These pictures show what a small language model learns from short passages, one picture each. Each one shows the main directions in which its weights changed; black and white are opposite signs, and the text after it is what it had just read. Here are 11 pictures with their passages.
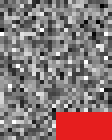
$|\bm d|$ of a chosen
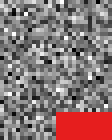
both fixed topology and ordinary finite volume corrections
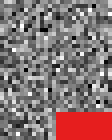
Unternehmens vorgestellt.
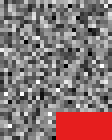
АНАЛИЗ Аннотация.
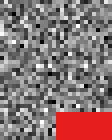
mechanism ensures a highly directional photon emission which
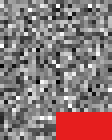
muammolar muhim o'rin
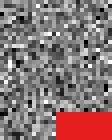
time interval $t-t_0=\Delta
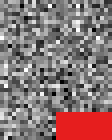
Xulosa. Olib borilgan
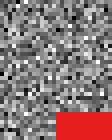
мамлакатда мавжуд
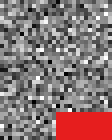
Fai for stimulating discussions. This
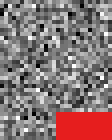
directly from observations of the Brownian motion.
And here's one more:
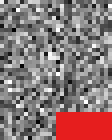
material templates offer a new design
